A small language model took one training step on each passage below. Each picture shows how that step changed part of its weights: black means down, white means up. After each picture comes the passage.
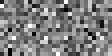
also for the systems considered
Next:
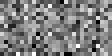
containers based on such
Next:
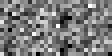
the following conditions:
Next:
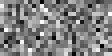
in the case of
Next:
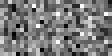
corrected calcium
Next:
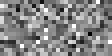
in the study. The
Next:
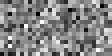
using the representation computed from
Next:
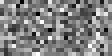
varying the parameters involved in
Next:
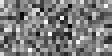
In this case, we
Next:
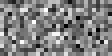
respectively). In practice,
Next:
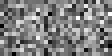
an RGB
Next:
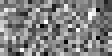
nodal line
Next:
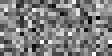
stating that greater tree
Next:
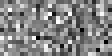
releases (and
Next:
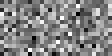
into account the representation
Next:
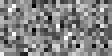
references' importance levels.
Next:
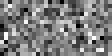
no doubt
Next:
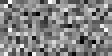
often by itself a significant
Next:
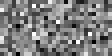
certain class of function,
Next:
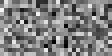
minor and unlikely
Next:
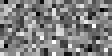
minutes which was significantly
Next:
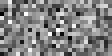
C.$$ Proof.
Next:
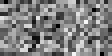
about each individual problem.
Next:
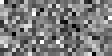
%By a density
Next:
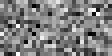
One can then apply
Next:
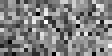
most $5$ are
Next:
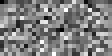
on power systems},
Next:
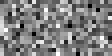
(Figure 9).
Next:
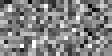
granular systems.
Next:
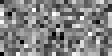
is not symmetric. A
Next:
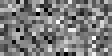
the supremum
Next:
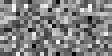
suboptimality measure
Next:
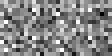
illustrative way: take
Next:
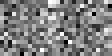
3, by using the
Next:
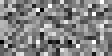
While this study does not
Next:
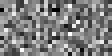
sparse version of
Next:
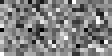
and fluid media, and
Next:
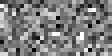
at a heating rate
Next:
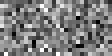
to afford household
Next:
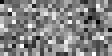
are suited to each
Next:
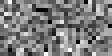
$L$. With our
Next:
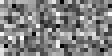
serum CK activity
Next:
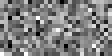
quick and immediate answer
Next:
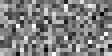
such gaps of
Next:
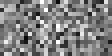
them and put a standard
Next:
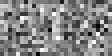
size was shown in
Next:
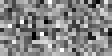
and plot of the detection
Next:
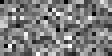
on complex oriented ring
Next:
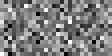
stratification due to
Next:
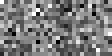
However, for any given
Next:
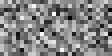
in sec.
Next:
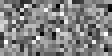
with chemicals 9
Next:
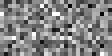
commutes with the image of
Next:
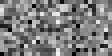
methods on network logs
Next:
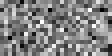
reduced-order model
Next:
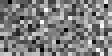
an example to illustrate
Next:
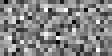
attention from researchers,
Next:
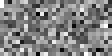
arrows along the
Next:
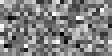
ask: What is the
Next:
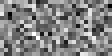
M₁ and
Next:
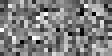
a *breast
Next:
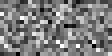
different solvated
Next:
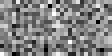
anode of the
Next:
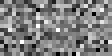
anthers *in
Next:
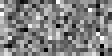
housing project in New
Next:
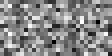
potentially causing
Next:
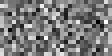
to which the structure
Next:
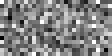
& Bhat,
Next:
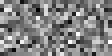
training moments for the
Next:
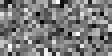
maximal tripotent,
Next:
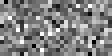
extract, % 1
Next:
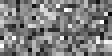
have originated at the
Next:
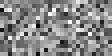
their financial inclusion are poor
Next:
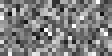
inside the body. We
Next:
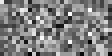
estimate $|\sum_y
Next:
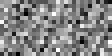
the current trend in
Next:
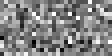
for the tectonic
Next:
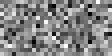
video belong to
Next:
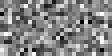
declares that there
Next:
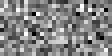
monotone SPDE's
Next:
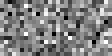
obtained using Equation 6,
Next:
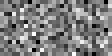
with rate function \[
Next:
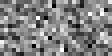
open all seasons
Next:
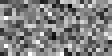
underwent related
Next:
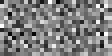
and, by drawing
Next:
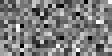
\vert \infty$
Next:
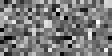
addition, for all
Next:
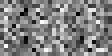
Alongside the formal
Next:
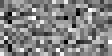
T_R is the
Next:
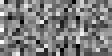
data From table 4,
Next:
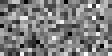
form of a branched
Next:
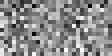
with its presence in
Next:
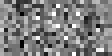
several kinds,
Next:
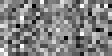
the co-creation
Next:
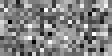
Supplementary data to this
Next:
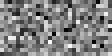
chances of completely
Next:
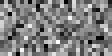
and multiplicative structure of
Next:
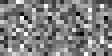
Basic concepts.
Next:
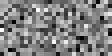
of this college met
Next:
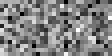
Count the Y interval
